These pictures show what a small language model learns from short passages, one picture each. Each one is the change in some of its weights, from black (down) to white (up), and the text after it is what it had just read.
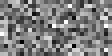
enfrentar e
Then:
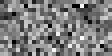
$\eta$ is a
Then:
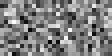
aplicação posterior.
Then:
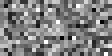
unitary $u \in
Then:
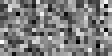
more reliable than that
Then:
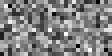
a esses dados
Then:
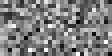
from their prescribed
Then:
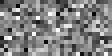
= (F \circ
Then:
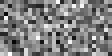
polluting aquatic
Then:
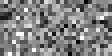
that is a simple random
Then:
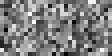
measures against bomb
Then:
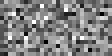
$P$. We have
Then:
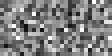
para reinventar
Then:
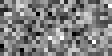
the macroscopic
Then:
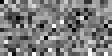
los explico,
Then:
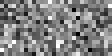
and are the subject of
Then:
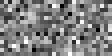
the left of a
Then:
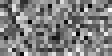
100K toots which
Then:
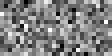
faced with the problem
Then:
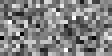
é de extrema
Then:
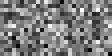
from the search for
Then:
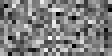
services and integrates network
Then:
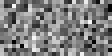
brine content
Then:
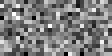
second class with unbounded
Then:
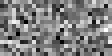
accessions. II.
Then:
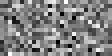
around 125 m during
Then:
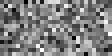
for the mosque
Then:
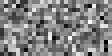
clinical aspects.
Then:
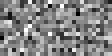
used to prepare
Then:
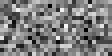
esa milliy tilning
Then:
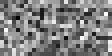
почвы и
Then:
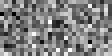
compressors. One
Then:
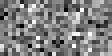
are radioactive.
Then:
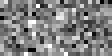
vehicles as
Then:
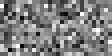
subgraphs of the
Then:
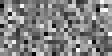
error of the numerical scheme
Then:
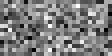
acetate and
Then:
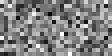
polyhedral surfaces}}.
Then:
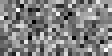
airborne devices are
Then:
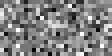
medios digitales,
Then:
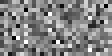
physical mixture
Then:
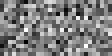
of good and the results
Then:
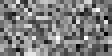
starting point values lead to
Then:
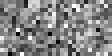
technique is to use dynamic
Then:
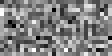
boxplots shown
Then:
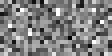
va shu singari
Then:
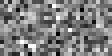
the two sets, that
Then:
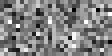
liquid value.
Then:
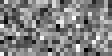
diagnosing. Ofer
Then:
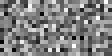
discarded terms,
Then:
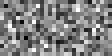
change sign. Our argument
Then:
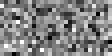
strategi efektif
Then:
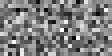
effective wall-time reduction
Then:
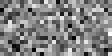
to the canonical symplectic matrix
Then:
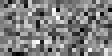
action by conceptualising
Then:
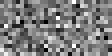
Lamento funebre
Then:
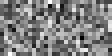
seen as determinants of
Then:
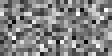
achieve biochemical
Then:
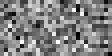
definitions of the derivatives via
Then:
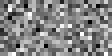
case $\alpha=\beta
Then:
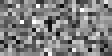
have certain responsibility in
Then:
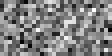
of the diagonal elements in
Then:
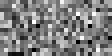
percebemos que a
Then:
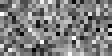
specific component within a
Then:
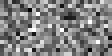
interpolanti: le
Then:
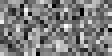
recursively as in
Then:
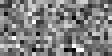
measures illustrated above.
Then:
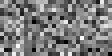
centralized efforts,
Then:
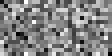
cited this limit of
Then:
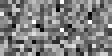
процесс развития
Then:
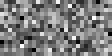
concatenate the data
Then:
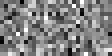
related to the energy
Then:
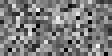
{} provides $\bar
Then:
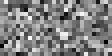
this study are available upon
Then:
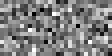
\times 3$
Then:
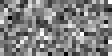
Maple in the
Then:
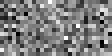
and India”. Later
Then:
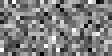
Pandora, the
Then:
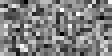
effect. Ghorai
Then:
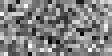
results case 1} shows
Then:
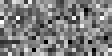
For $f$ in
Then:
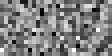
sequence $$\xymatrix{
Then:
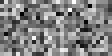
role of oxygen
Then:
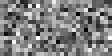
simple linear EV regression
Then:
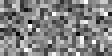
ihren Forschungen
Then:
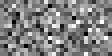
poetik va
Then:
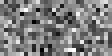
after trauma.
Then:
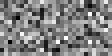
по всем
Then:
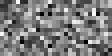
put absolut values inside
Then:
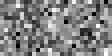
prontidão no
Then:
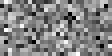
davlat boshqa
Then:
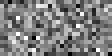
follow up Parameter
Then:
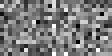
all $x\in
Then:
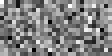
administration errors resulted
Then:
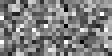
complex $X$ and
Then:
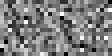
do óleo
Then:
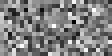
tradicionalmente se
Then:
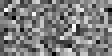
an asymptotical formula in
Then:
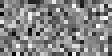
get an explicit formula of
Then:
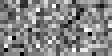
machine (Type:
